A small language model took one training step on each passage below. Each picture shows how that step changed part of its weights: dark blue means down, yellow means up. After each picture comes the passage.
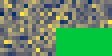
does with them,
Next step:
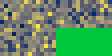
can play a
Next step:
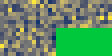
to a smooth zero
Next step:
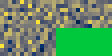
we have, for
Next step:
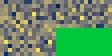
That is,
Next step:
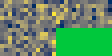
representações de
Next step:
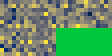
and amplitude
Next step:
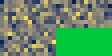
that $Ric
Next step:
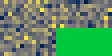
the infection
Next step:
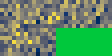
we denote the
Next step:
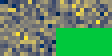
associated with the
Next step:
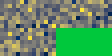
the target to
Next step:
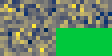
value of the
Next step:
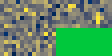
the determination of
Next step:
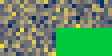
to $\sim
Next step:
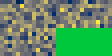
following condition,
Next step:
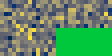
adjacent to
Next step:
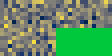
been popularly
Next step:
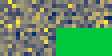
$M \subseteq
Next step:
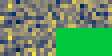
without fermions
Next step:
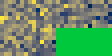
for evaluating the
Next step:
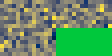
este de a
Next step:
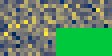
last approximate equality
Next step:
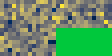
constitui uma
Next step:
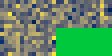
circular ring and
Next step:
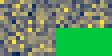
center of $\tilde
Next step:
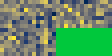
integration in the
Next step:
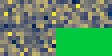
following question:
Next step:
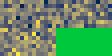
which can be used
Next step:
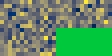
$$ Using
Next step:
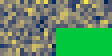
function $\varphi
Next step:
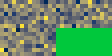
here two cases at
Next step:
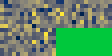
qilish va
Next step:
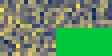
plate has a
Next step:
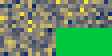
of the function
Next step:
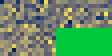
low energy. For
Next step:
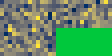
\Omega =
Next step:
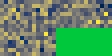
comparison, but
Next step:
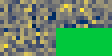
mechanism in our
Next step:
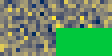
between $t$
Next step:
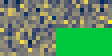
equation of order
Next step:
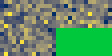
(see Theorem
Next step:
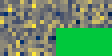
pions from
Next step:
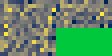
reflectionless potential
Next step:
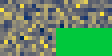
же для
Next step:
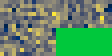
la firme
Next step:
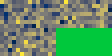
show that for such
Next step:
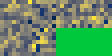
define this as
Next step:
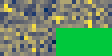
for the expected value
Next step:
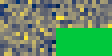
is that the
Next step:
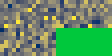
di antara
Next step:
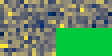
is the unit vector
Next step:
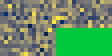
are shown by the
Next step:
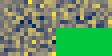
and could be further
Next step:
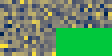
is small, it
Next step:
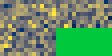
existence comes
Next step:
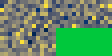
generators of
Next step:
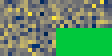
Since $\sigma$
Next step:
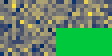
different modalities
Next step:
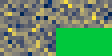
\be \langle
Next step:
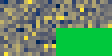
is an approximation operator
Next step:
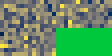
is explained
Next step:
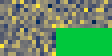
toe te
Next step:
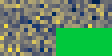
despite their
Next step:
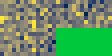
for the equations of
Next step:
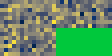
integers are
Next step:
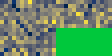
This way of
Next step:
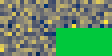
whenever $\|
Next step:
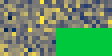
на свои
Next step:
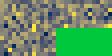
P}$ and
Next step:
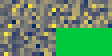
(smallest and
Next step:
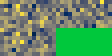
The sum of the
